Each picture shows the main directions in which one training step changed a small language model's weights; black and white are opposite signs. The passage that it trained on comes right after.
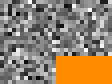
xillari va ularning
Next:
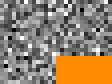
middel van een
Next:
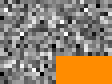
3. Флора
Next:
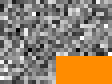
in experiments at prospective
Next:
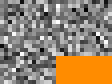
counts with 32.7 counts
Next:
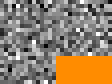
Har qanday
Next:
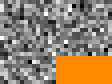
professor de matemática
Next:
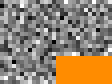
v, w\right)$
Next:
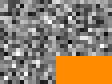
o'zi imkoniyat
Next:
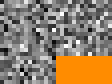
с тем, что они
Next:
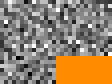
IRR metrics offer
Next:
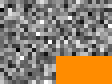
{\bibinfo {title}
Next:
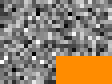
de saúde a longo
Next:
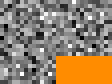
функціонування та
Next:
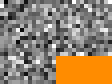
be upper bounded by
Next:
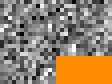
AGB stars transform into highly
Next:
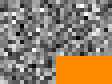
estadios ninfales
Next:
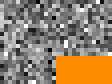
cierto, por el
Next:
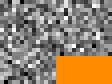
investigated by Chen
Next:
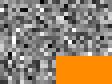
справах за
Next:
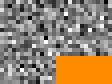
correlation in the embeddings.
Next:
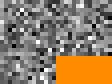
the same potential depth, we
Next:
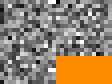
as a low density region
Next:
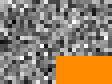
for a formal definition of
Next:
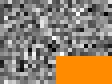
to our knowlege,
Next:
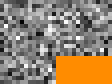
Then, the time variation of
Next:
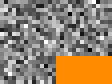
sin la contribución de las
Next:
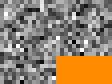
if upper and lower limits were
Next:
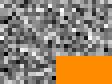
which results in a tree
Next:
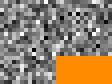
takes many fewer particles to
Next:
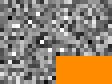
noncanonical basis for
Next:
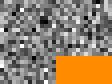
periodic particle trajectory is positive
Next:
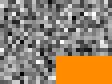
by the cohesive
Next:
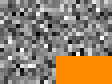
optical transient by the
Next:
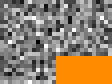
outgoing polarization is directly
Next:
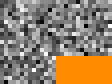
e erro em regime
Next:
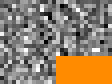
ethnic identity.
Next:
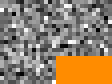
de mejora y
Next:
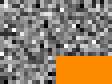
non-standard interactions,
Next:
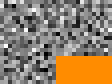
of Human Sciences*,
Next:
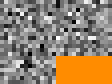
possible to connect the
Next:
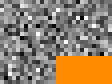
existem falsas
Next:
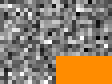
the weak/strong equivalent
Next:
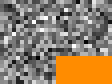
decay $h\to
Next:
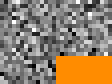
siyosat yangi
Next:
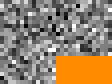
sans besoin de
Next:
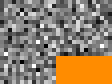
the same size, the
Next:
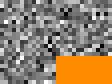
\bibinfo {author}
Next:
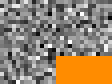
من التوصيات التي
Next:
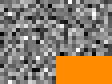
we can, however, clearly
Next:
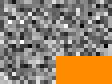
coefficients $a_k$
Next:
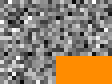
Indeed, no correlation is
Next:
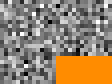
is well reproduced by the
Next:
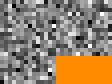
forms on the bundle
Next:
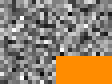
categorii profesionale
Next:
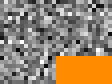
similar to those found here.
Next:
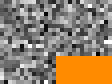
we used the Fourier coefficient equation
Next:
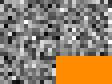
approach, unlike the
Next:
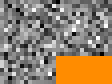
to the maximal number of three
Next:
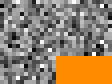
de vier externe
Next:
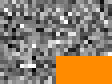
effects coming from the
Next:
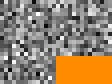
Peter Gr\"unberg
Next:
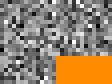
the Bukhara
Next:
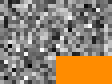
investitsion faoliyat
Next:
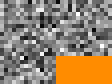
the fundamental difficulty of
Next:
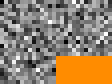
uma ameaça à sua
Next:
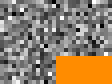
momentum distribution of various atoms
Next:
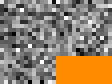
NAHDA VA
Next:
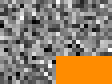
em 20 de março de
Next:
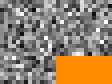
contribute more to the common
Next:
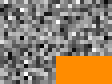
function is represented by a
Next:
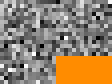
on an additional control field,
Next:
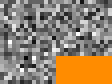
The dependency of the
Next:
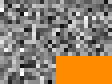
to study the case where the
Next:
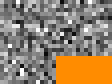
czy mądrości
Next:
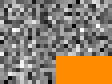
hole horizon, which
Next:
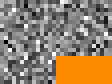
de que influye en los
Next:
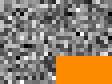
way to determine the quantumness
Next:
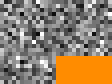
диалекта и
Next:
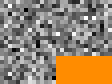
Rollen spielen
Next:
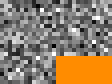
“Porque sou
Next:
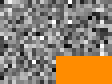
axion-like particles exist
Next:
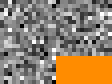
term in the bulk scalar potential
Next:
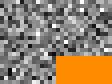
informação instrutória,
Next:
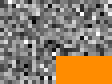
Rayleigh special
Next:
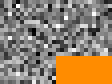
can cause rapid orbital decay
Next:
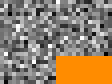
convenient GUI
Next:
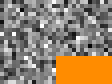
the wind origin on the
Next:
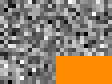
results presented in Sec.
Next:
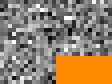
healthcare workers during
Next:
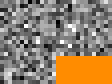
muchas oportunidades
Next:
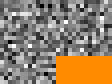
Figure 5(d) shows
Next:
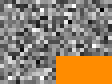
total number of values; -
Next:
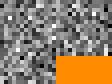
have a good explanation
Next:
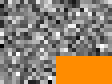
cells per skin depth at
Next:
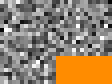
talablarning o'sishi
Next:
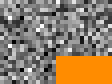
policy. It will
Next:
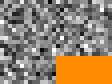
results. In this way,
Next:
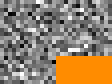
работы определяется
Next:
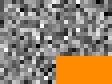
the relative flow rates of the
